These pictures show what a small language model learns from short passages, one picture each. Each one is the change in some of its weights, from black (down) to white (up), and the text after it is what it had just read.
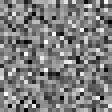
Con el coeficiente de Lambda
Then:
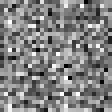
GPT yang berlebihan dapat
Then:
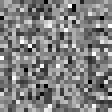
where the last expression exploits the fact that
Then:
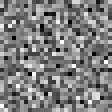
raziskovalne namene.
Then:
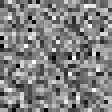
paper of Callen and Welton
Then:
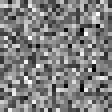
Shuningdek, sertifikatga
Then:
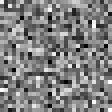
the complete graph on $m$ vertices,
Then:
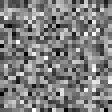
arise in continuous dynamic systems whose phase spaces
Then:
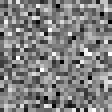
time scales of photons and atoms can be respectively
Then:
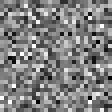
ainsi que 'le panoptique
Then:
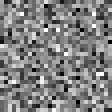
herramientas más comunes utilizadas para
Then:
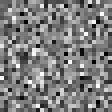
ou muito após o inicio do
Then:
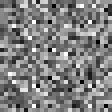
BALSA BARREIRO Universidad
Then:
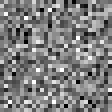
își însoțește
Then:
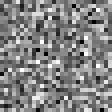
medium speed and without obstacle.}
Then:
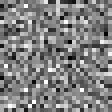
the tested baseline models for subsequent
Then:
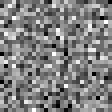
is equivalent to $L$ in the sense
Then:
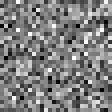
liquid metal and (b) void between
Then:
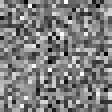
implemented in a linear preindustrial magnetic
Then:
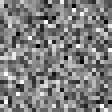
доктор медицинских наук,
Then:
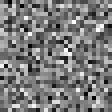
beradi: - o’z g’alar
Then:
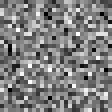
coronal holes and for quiet
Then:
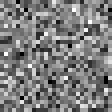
kada bi trebali biti
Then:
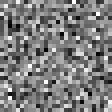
Grant in Aid for Scientific Research of
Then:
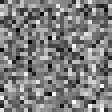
11: *Les bassins
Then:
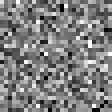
and sentences from the original language to the
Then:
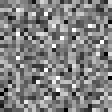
\citenamefont {Liu}, \citenamefont
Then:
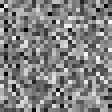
para a gestão das explorações
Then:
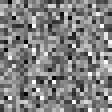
оборота, повышение его
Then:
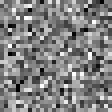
with the same axis as the EHV gas
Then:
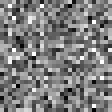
Structured illumination microscopy
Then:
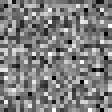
the constraint on the $CP$ violating phases
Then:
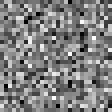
patterning area was 50 × 50
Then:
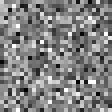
must be investigated by imposing appropriate boundary conditions at
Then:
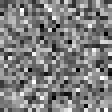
the dynamics at successive times is governed
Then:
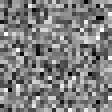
stanja (Boström,
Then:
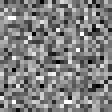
são oferecidas num determinado momento
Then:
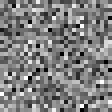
eng muhim tavsifi hisoblanadi.
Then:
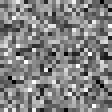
MEP and the true force does not affect the
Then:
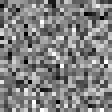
energy, only one pole is present in
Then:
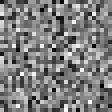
du lien social et par sa manière
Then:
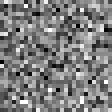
system which is known to be a good glass
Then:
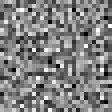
the undefined state is not supposed
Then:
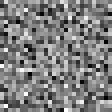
{{Cadence Design Systems,
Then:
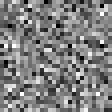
get such a solution it is essential that the
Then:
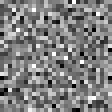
nearest neighbors of $p$
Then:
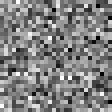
processing and analysis of the full survey.
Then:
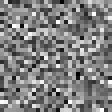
QTEL ob'ektdagi barcha
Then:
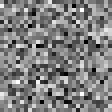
da ilgisini çekmiş ve
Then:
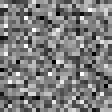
mavzular ustida izlanishlar
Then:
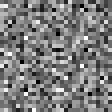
N.M. Verzilin, va
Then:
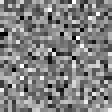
some of these interactions between high degree vertices,
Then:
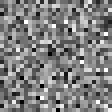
for uniqueness of sparse solutions of linear
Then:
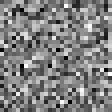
информативных показателей
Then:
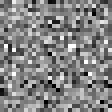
tuning interface states, and by designing the
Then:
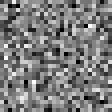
``exact" energy is obtained from
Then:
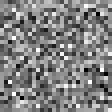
between the crest and the contact point is
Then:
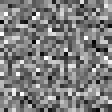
svakom korisniku
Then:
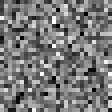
современном мире, при доступности
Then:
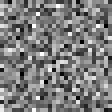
- faoliyat mazmuni,
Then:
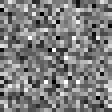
Dilshod Azimiddin
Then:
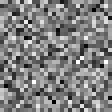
Auteur-article : Briac
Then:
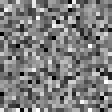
of $W$ should be taken to be
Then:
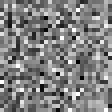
\sigma_{ab\rightarrow c\ldots}
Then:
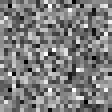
questões diretas e definidas
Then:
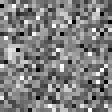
These equations combine to yield $W \approx
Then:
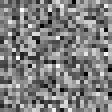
account pathomorphological aspects in the complex treatment
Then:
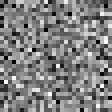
the spectral energy distributions and the forms of evolution of
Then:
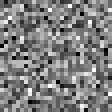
- vort prof}(a), focused near
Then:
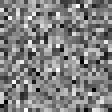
anos 30, sem ligação
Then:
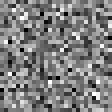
use a minimal $d$-wave altermagnetic
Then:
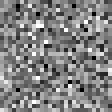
not straightforward. In contrast,
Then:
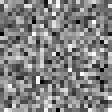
edge tensor associated with the graph $\gamma$:
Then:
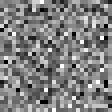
\subsection{Bottom-Up application}
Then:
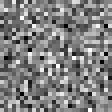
in \cite{motta40}.
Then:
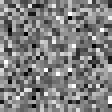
y a las exigencias del entorno
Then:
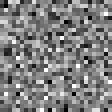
\begin{figure}[!h] \centering
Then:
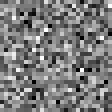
poder y a las posibilidades de
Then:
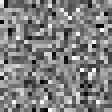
saran dari penulis untuk
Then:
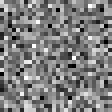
descriptive tool of income dynamics in
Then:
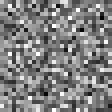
for all the multiplicity classes. The data
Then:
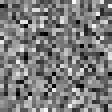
a *Deep Learning* (figura
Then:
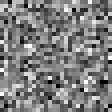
или их субъектов,
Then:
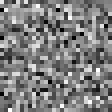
o'rnatilgan maorif
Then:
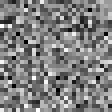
состав Совета входят, в
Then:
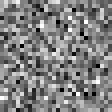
con esta nueva condición, que
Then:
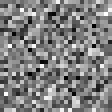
ou accède à la musique via
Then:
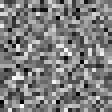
ОЭСР. Например,
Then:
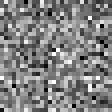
considered lattices. We note here that the peak
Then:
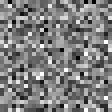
antonomik tarjima,
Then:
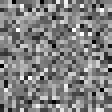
structure over 1000 warm-up iterations
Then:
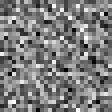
Univerzitet u Beogradu
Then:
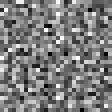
halo. \end{abstract}
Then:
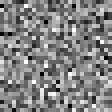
solutions to the second order ODE encountered
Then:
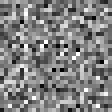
стабільного рівня безпеки
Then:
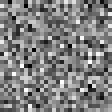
At the LHC, it is achieved with
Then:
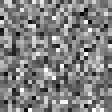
van georganiseerde distributie
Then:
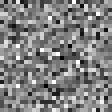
region of the $(a,b)$ parameter space
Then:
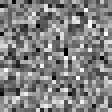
3 shows the region of parameter space in which
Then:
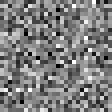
NDVI, salinity.
